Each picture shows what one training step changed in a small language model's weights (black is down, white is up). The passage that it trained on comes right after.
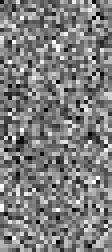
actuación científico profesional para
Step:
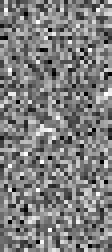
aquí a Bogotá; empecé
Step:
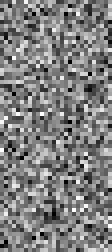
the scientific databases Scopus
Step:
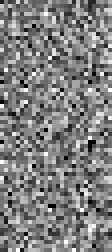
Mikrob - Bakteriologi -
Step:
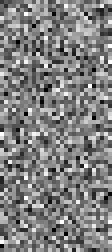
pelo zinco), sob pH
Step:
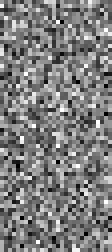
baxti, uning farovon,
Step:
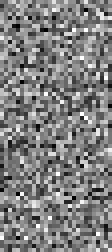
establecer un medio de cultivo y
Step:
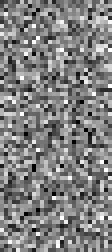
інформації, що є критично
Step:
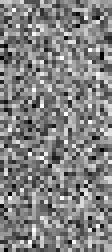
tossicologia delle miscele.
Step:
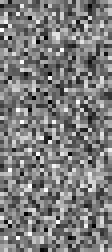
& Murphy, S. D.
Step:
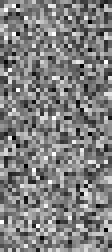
жорий этиш орқали яқин
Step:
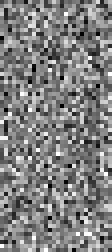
sigurnosti što se odnosi
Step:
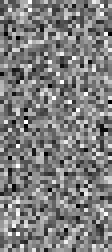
tipologie di foce del fiume,
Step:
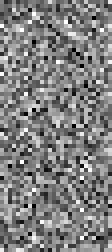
ahamiyati, bolalarni jalb etishning
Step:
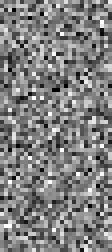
las relaciones interpersonales, entre otras
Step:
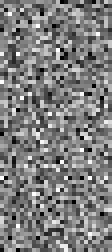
қолгунларигача давом этган
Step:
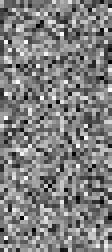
do latim *vaccinus*,
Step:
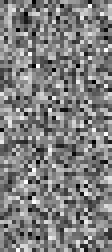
лечении. Остальные
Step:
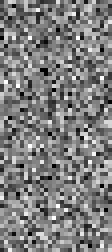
school in the spiritual education
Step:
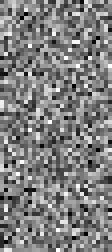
la seguridad del uso de una solución
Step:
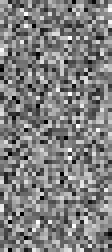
Rivas-Ruiz R. De
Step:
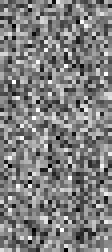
três etapas. A
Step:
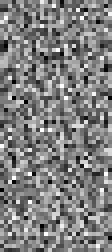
texnologiya tayyor mahsulot olish
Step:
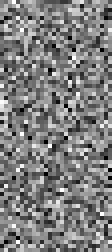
análise bibliográfica realizada
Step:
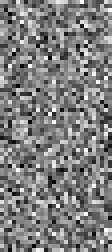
Такая гармония создает
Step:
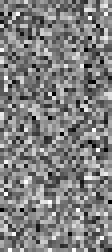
mudança de paradigmas culturais e a
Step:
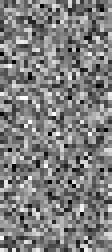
Dickinson, Phillips
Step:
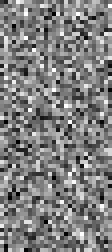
carrera. Estos se mencionan a
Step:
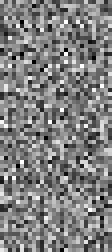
al. alemão, esp.
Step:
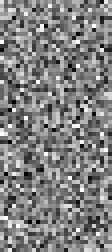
resultado positivos para esse grande
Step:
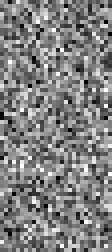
ситуация. Периодически на
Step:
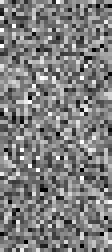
стойкости под воздействием
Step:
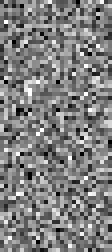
tomonlama kamol toptirish,
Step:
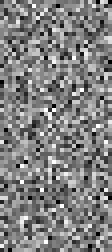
de intervención educativa en la sociedad que
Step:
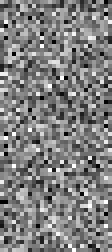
Umur terhadap Daya Tahan Umum
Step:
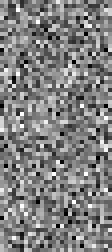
для нанотехнологических
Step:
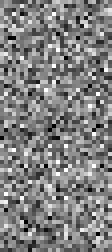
de cuidado de la salud de los
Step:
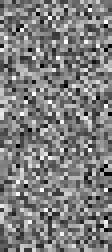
результаты мы получили на
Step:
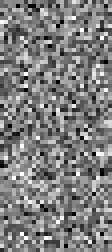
Shu bilan birga murabboning
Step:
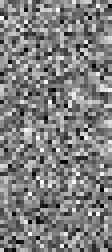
8. Qual é a importância de
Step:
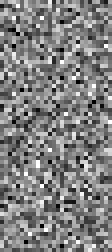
la urmărirea penală
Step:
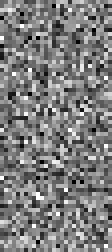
гестозом, приводит к
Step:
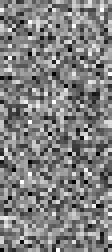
pozitsiyasini shakllantirish masalasida
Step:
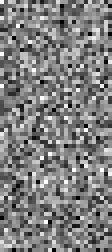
shizen* (The nature and
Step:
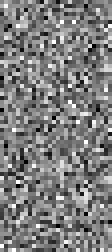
Starting stretch The test was
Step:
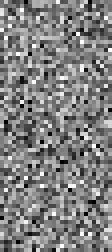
bo'lib uning tadqiqot doirasida
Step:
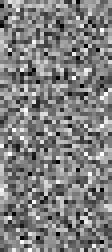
munosib hissa qo'shdi. U
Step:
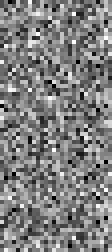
Меняйло, В.В.
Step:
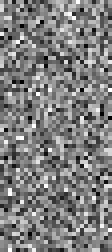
baholash muhim metodik shartlar
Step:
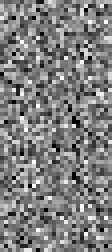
Контраверсійний характер
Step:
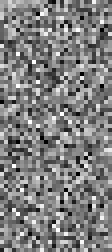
contemplando áreas além dos textos
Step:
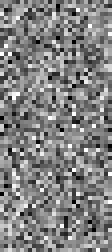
meteorológicas se tornam de
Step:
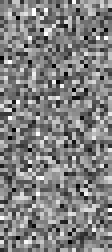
Primera Evaluación del Proceso
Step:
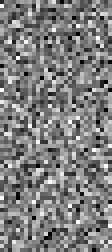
è il guadagno netto per
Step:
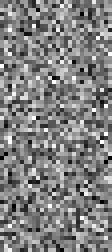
у роботах А. С.
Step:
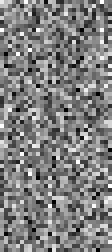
yılları arasındaki döneme
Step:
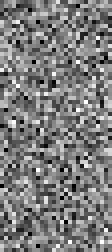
pioneira na área por conseguir
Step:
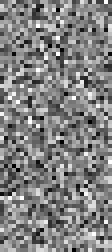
protecție. În cele mai
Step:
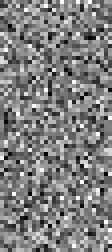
turuvchi ish – harakatni bildiradi.
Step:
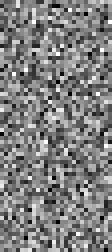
toponimiyasida etnotoponimik
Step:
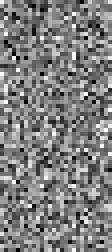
bab ini diklasifikasikan ke
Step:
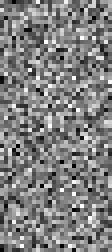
pentingnya pengelolaan sampah secara
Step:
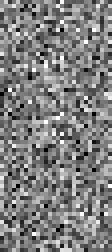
van eigen aandelen*. De
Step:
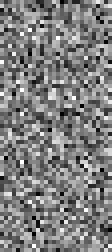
almashinuvchi kaliyning
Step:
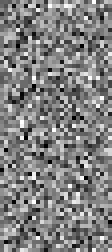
półkach skalnych
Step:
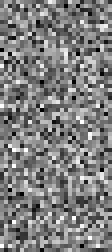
trong tập thể
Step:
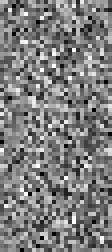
Tudi ta program je odprt za
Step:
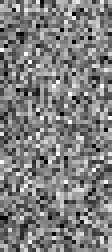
doktori Islamkulov Alimnazar
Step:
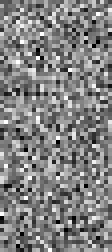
deydi: Gulbodom
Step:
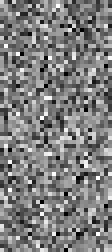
ambiente; tecnologias; saúde;
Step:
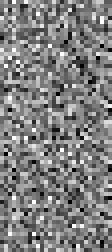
wurden jeweils unmittelbar nach
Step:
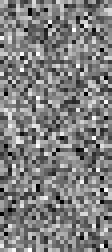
в качестве показателя,
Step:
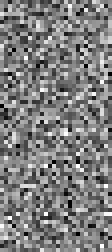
é mostrar que o uso dessa
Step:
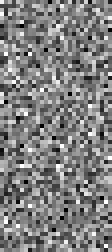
literary reputation. В становлении
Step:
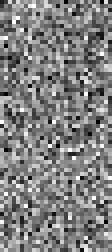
una de las primeras entrevistas dice:
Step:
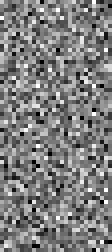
Хусусий ҳосилали
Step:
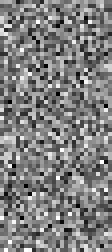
на територіях, які
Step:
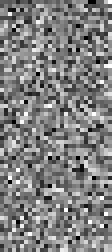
Driss, H., & Zahra,
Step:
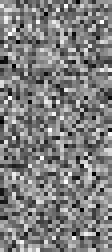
uning obrazi va elementlarini eslab
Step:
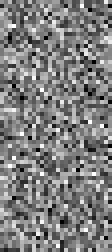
и эффективности образования, а также
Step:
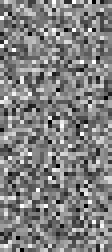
oranlarda yer almaktadır. Bu
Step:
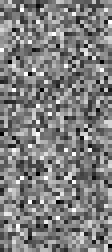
қилинмаслиги шароитида
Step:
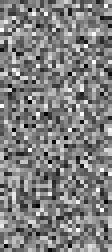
turísticos o Parque Nacional Grande
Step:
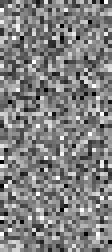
transport 2019. United Nations Conference
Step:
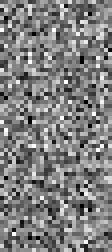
p.62). No entanto,
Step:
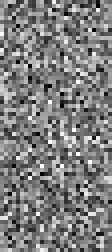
migrantlar soni ortib
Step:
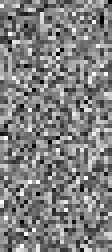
References - Burakowski
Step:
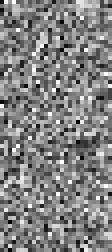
zijn voedselbossen
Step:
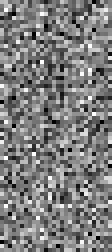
pełnili służbę
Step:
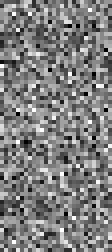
: Постановление Пленума
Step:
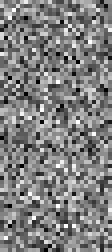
7½ Monaten. Dann aber
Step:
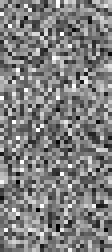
de novas ideias, inovação,
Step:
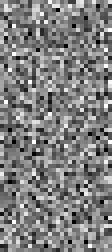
Історичні архіви
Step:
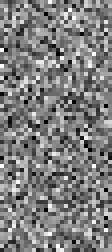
и хорошо сохраняет
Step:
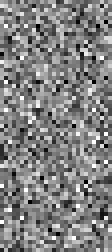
Ради ботанічних садів
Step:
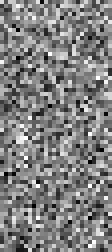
activity and acts of judicial
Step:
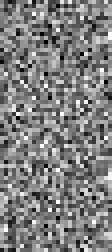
natijalarini anglatadi. Bular
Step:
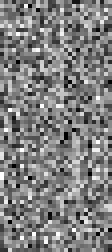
oordeelde. Ik ben van
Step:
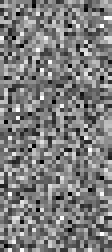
the results found, in other
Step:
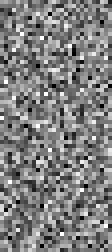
une solution intermédiaire
